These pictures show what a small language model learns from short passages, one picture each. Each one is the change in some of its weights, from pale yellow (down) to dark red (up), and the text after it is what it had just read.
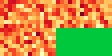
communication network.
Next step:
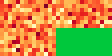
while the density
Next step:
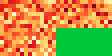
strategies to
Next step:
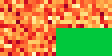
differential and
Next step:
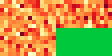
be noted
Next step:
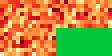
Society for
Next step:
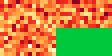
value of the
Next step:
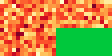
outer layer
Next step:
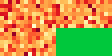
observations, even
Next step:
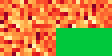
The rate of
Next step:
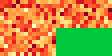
time, the
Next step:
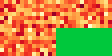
– experimental
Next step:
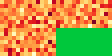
is offered
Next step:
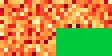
red curve
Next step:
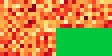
release studies**
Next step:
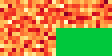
rule with
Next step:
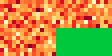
are again
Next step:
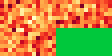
but in which the
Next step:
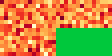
images of
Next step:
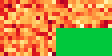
different transmission
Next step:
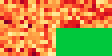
of Nursing
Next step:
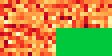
variables within the
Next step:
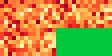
+ \theta
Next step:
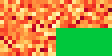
and nominal
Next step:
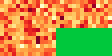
influir en
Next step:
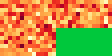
producing our
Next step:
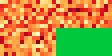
is intended
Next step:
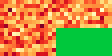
good approximation
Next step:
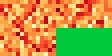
as a response
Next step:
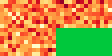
in complex
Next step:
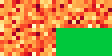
and efficiently
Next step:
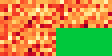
users of
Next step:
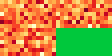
and L3 are
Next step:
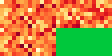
of input
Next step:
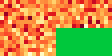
6, it was
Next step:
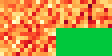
the exponents
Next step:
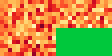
a ``hard
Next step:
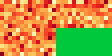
$E$ an
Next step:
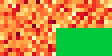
the bimoment
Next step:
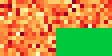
theory, originally
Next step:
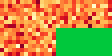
contribution is
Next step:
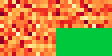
other service
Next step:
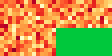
a mechanistic
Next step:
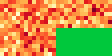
the error
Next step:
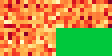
parameters. This is
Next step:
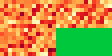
the distinctive
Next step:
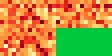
utilises the
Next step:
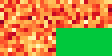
25 samples
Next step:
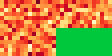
each of the
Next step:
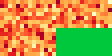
products therein
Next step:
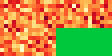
processed among
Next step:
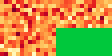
a summary
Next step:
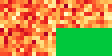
the solutions of
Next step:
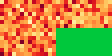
apparent that
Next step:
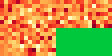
but rather
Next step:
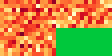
the vector of
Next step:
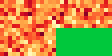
In the first
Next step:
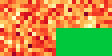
the conventional
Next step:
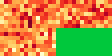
of Binary
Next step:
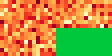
density consistent with
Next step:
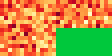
changes from
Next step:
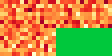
a star and will
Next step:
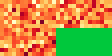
with gas,
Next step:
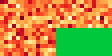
an average of
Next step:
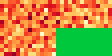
then varied in
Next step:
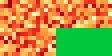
on the parameter
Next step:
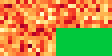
, can be up
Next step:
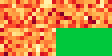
is characterizing
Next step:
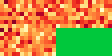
Click on
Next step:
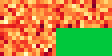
indicating poor
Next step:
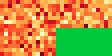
positivity. We
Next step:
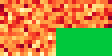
which was so
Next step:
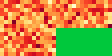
process within the
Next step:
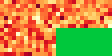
commodity for
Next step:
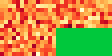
potential dose
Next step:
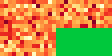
our void
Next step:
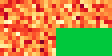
factor with
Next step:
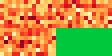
upon the
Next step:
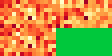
been conducted at
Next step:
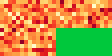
in bank
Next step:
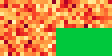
\sin 2
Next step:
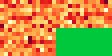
0$. In this
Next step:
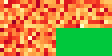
with the key
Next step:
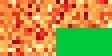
W density as we
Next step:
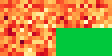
relies on
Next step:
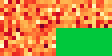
- Increased
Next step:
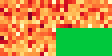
computed the line
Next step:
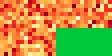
statistical process
